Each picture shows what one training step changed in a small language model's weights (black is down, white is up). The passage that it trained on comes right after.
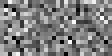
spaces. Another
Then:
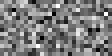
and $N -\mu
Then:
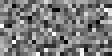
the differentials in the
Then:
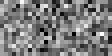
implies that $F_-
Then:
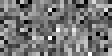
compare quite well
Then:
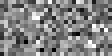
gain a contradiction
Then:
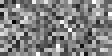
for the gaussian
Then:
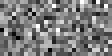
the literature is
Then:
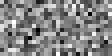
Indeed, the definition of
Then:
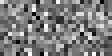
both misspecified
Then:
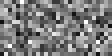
that $h\in
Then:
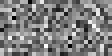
reversal of the
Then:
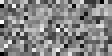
We also denote by
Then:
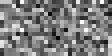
homomorphisms from $\mathcal
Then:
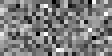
implies that there is a
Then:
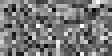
we study are the
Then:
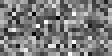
the contact element.
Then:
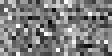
spread and let
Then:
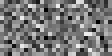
pattern of perforations
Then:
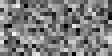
countings} In
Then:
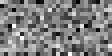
78, Number
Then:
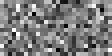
all the equations of system
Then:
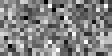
topology induced by the
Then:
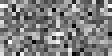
where we view the functions
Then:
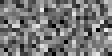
unique isotopy class of
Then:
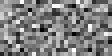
the desired inequality follows
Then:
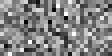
be seen by all
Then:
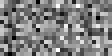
algorithms could be
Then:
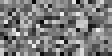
in the classical or
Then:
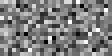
Markov trace on
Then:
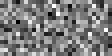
a Cauchy
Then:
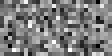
time $L$ can
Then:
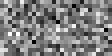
that the centralizer
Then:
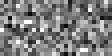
an external
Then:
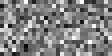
1$ be a large
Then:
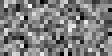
idea is to have
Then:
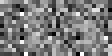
becomes more common again as
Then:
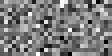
in the network is given
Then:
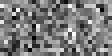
where the system of
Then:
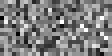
that was considered in
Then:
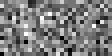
in the decades
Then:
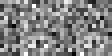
which was what was
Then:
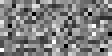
the present work considers
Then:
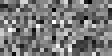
$R$ over
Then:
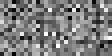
implication (c)
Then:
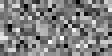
resulting Morse complex
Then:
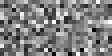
of $\rho$ by
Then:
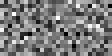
type sums. Hence
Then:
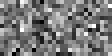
the sum lies in
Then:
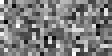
based on the zeros
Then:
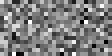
integer $N$, we
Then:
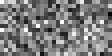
K$ for all
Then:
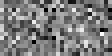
science of the
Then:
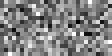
to prove the following
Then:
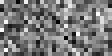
M$, such that
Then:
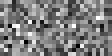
in small area
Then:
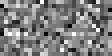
between different rock types
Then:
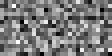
class of graded associative
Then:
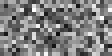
a similar formulation of the
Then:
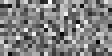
this minimum face contains
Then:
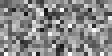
of Lemma 6.2
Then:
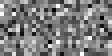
part with wave equation.
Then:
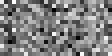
spring constant as
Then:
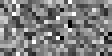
the descent polynomial
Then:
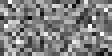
(ii) For every
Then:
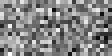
satisfy a Lipschitz
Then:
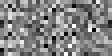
Lipschitz continuous production
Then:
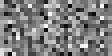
Note this includes
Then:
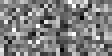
in the proof of
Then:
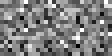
corresponding strong stationary time
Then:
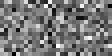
is a quadratic algebra,
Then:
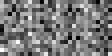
ways to do
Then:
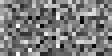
spheres in
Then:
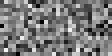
$\Q$ is at
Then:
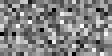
variables), its proof is
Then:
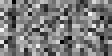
winning against
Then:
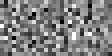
subject, all of
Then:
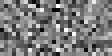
between $u$ and
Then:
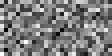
proofs of the elliptic
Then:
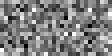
by separating the first
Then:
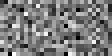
needs to deal with
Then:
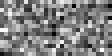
proper holomorphic map from the
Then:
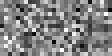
constant with $m$
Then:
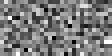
estimated depending on the
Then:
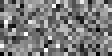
\geq 0$ depending
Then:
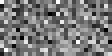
K$. But since
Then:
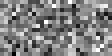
the value of $\hat
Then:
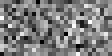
Jacobian of
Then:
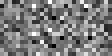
exists a solution of the
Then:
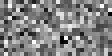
novel continuation
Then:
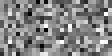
We begin by using
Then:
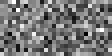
necklace in
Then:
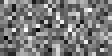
is the time,
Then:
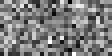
for $N \ge
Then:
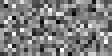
\text{ in }
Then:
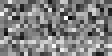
estimated as such.
